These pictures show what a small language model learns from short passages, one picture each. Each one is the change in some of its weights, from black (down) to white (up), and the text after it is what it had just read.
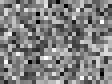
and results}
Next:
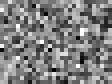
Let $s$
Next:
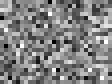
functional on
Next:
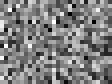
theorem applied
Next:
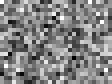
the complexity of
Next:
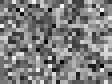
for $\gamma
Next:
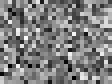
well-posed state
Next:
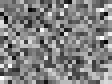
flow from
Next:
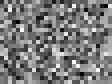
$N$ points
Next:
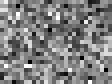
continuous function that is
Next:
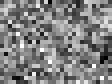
on the interval
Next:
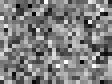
remainder of this
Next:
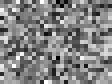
is easy
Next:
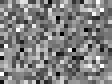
of nonlocal
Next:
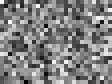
the two approaches
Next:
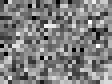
strong as the
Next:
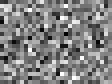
fact that is
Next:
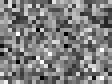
methods in the
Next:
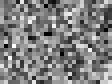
face does not
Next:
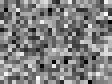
and $${\frak
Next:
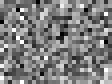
a unique element of
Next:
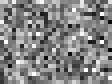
assumed to be
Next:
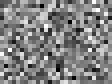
in various different
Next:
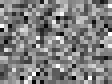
this subsection we
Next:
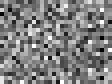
around each
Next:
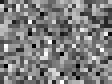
vertices have coordinates
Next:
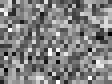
to 0 as
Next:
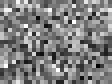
existing optimization
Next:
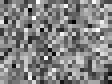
column are
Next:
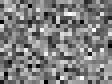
tori of
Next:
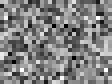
the critical
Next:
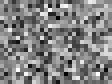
uniform bound of the
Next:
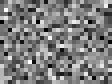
high probability.
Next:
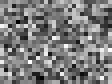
these rules
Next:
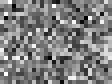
are very few
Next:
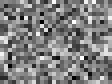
can easily
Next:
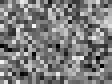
of the WZ
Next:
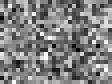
map satisfies :
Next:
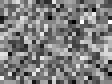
the restrictions of
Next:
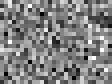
formal deformation
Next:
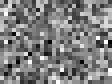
we consider the case
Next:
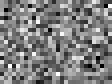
of elements.
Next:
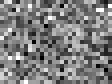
The first parameter,
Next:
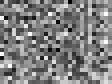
s < \infty
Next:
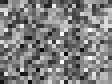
is given by
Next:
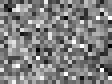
\medskip {\it
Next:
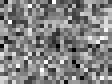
algebra is finite then
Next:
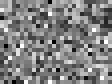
functional as
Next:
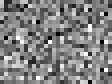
\\ x\equiv
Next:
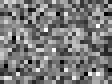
number ring.
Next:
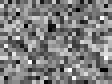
similar way as
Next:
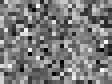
if a sufficient
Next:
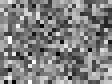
We also set
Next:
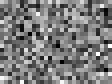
bundle of
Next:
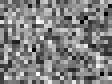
duality, we
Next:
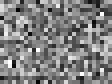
x \leq
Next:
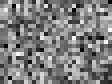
store and
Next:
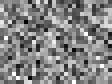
defined. For
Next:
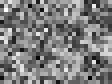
to quite a
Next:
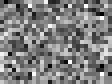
the PDE
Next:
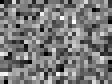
this plane to
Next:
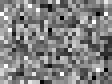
numerical studies
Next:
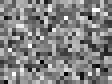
estimate the integral
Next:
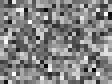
we get the following
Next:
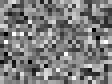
our attention
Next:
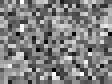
$k$ for
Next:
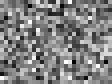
dependence structure.
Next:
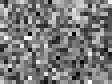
may assume that
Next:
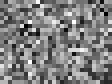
those of
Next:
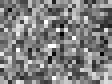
with memory
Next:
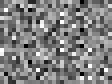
\alpha $.
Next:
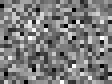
index. The
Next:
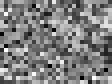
let ${\mathcal
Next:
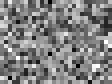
value problem on the
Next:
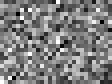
expects similar
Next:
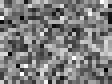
the unique one such
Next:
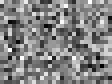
complexity of $
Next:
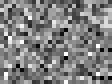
be {\it
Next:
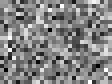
approximation used to
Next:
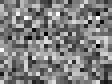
Lie group of
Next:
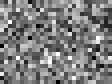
mean value theorem and
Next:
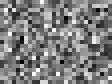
manifestation of
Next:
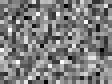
symmetric functions of
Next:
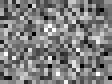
Using Lemma
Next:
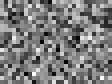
results of Theorems
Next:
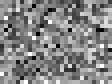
particular, if
